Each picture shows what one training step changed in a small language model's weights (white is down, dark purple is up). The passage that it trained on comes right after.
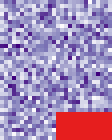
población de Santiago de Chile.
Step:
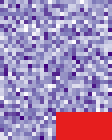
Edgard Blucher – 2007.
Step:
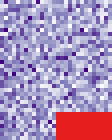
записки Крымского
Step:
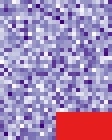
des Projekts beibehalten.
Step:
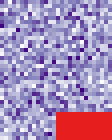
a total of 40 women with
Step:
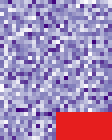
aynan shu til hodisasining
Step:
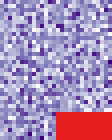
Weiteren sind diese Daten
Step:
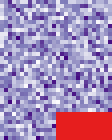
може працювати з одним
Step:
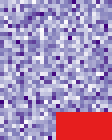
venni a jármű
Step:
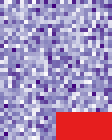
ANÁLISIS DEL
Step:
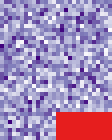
berilishi lozim. Korrupsion
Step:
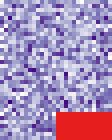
арматуры в форму 30,0 —
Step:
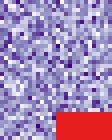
havonchalarga solindi.
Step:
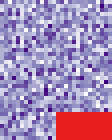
połączenie autonomii i
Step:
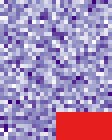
для теоретичних узагальнень
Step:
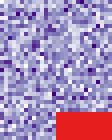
que maneira essa prática contribui
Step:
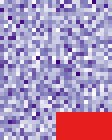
orqali bo'lsa, u holda
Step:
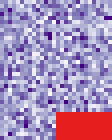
als Trostspender in traurigen
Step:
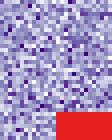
formas de enfrentamento frente à
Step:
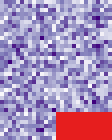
jornal escolar ditas por
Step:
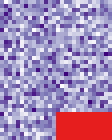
yondashuvni amalga oshira
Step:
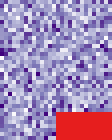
hikoya qiladigan va
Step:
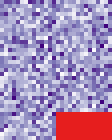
NIIF S1 y NIIF S2
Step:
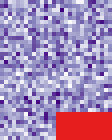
bulunmasıyla olacaktır
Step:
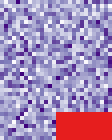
K.I. Antiretrovirus
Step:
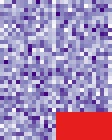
индивидуального стиля и
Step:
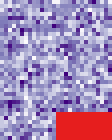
um importante agitador cultural da
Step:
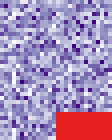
Departamento Nacional de Estadísticas
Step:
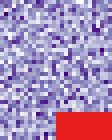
methods. Fecha de
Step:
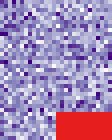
exhibiting antimicrobial
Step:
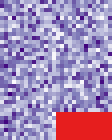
концепт ва маъно
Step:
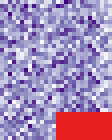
sohadagi tadqiqotchilar ham
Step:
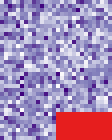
Yılın sonunda Bakü'ye
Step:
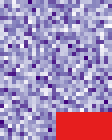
що, своєю чергою,
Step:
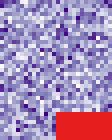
de pressupostos, apresenta duas
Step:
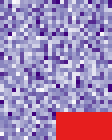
kuin 4 vuorokautta -
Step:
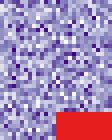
neoformado apresenta-se
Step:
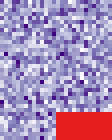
vsebuje prevode in
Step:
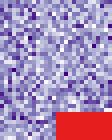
dan oshmasligi kerak.
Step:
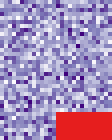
are the subjects of protection
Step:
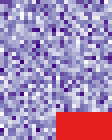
human language technologies,
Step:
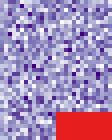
capacidad de comprensión matemática
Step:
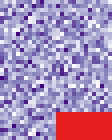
рақамли иқтисодиёт,
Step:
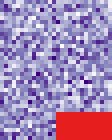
Shu o'rinda, O'zbekiston
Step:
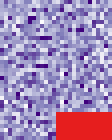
Uzluksiz ta'lim tizimida
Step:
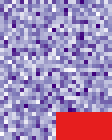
rio Madeira, no estado de
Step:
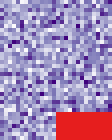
eshitmagan kishi,
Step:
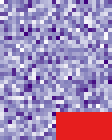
дітей, сприяючи
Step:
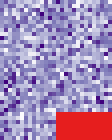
así la conexión conceptual de la
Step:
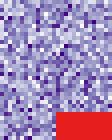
статье освещаются
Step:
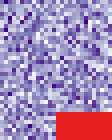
этого участка, степень
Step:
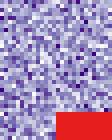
ва ривожланиши: Методик
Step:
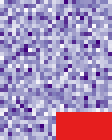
«А одежда и верно
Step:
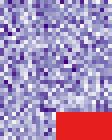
ishlari va tajriba asosida
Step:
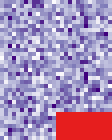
материалов. Железный
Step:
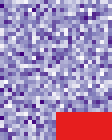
de Salud; [sin fecha de
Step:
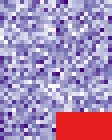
Mahşerin 4 Atlısı
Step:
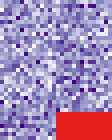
Academic and Applied
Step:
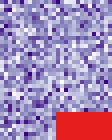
aumentar a quantidade de alarmes
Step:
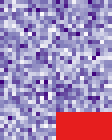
penuh kemuliaan dengan
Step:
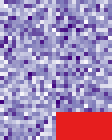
то по данным 2018 г. на
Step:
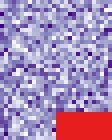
Klima tomonidan olib borilgan
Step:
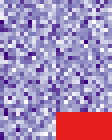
таёрлашда шахсан ўзи
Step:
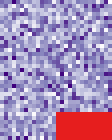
stagista Ben, attraverso la
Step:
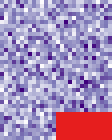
a vista de pájaro,
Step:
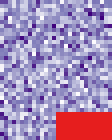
of school administrators. In
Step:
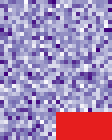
o'quv majmuasini
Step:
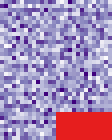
werden. Grundsätzlich muss
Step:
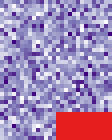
o‘quvchi beixtiyor
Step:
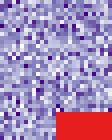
emas va ularning talaffuzidagi bir
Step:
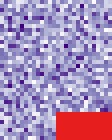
oshirishga yordam beradi hamda
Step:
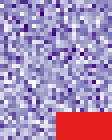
regional target programs*
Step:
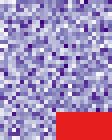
тренировочных занятий в
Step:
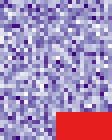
planteado el mismo problema, y está
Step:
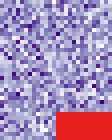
(1970): Experimental
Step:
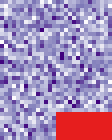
INSS:** hipóteses e
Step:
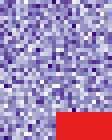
que le interesa es sacar provecho
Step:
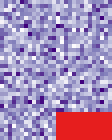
(42%), donde replican
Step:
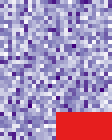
va defektologlar faoliyati
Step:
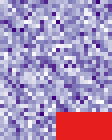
Особенно это касается
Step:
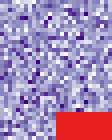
Secara umum, konfigurasi
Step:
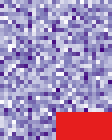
виявлення рівнів
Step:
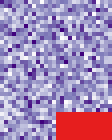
davlat va biznes o'rtasidagi
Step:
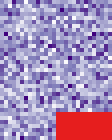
si configurano come un approccio
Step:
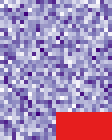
**Vícios do produto no
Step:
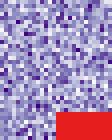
наук. Победители 2011
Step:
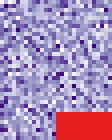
harbiylardan malaka va
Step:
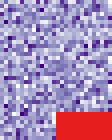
las necesidades familiares. Al
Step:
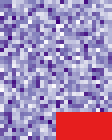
данные (табл. 3).
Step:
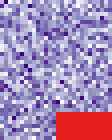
Técnicas de Pesquisa
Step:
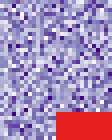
úyretiw procesi bul
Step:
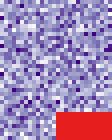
kern van de door hem
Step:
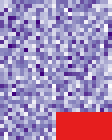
Keywords: education,
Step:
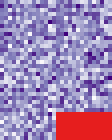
kecemasan. Penelitian
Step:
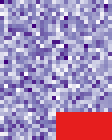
обогащения словарного
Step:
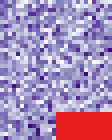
berpengaruh signifikan
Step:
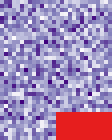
FAIR. V okviru
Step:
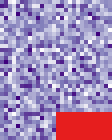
формирования социокультурной
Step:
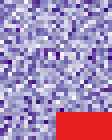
daha koyu 2.3.
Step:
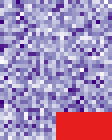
objetivos e desenho geral do
